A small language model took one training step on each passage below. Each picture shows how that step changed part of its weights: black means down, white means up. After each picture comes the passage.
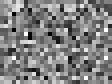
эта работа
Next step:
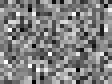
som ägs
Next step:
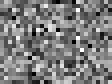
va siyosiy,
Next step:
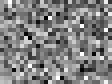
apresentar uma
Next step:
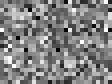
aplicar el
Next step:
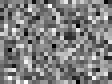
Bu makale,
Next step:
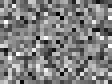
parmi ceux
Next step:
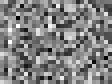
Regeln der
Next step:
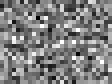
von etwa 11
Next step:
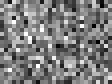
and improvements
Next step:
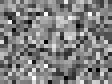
de las organizaciones
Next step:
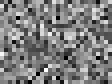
tipo Likert
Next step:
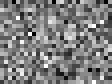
las competencias
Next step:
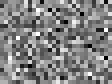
ishonch va
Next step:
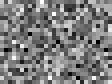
les PME
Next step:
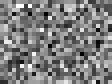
методология управления
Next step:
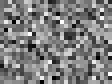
hamda badiiy
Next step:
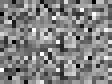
– Toshkent:
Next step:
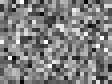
cuisines in
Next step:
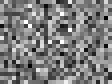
состав исчез
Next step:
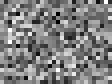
vositasi sifatida
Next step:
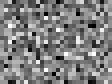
analysis of patient
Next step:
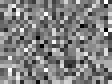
bih to
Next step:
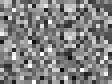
adoptados se
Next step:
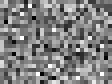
respecto al número de
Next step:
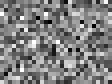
se abordaran
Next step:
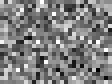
les risques de
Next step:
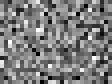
Hoewel al
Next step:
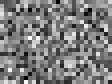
blood and
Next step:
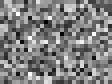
média, apenas
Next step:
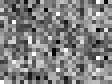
suv transportining
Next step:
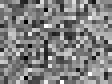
yang menjadi
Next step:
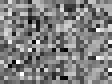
kabi insonlarning
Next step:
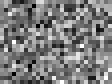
of structure of
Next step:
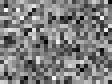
Muitos pacientes
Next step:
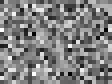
el trauma
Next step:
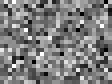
analyzes the
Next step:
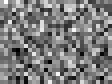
Disponível em:
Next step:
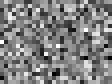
заяви про
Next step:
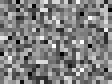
turmas do
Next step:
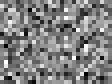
que melhoram a
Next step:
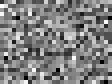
са били с
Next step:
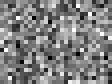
un rango
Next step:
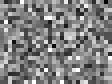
conformitate cu
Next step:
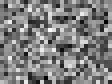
em um futuro
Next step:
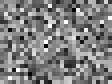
tarkibi juda
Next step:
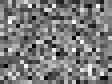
not take into
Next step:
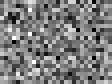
necessidade de decisão
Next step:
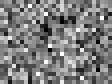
la vez relacionarse
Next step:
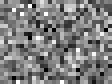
estas personas ha
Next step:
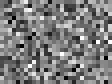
fanlari bo'yicha
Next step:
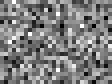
оценки результатов
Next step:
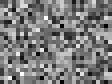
dalam pengembangan
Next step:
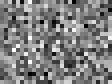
secara otomatis
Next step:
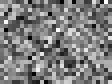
va anglay
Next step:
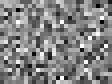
para troca de
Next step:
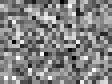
кўникма ва
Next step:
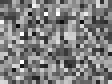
deste estudo foram
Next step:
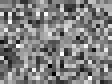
activement à la
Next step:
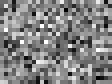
o transporte
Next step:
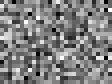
vaziyatda ham
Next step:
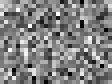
lo reconoce
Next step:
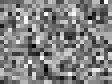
va erkinlashtirish
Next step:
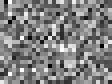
la réalité du
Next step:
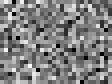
який ще
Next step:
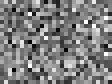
как они
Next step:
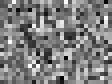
Methods and
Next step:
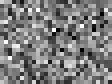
des examens du
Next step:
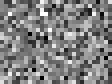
moverse los
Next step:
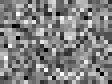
El Big
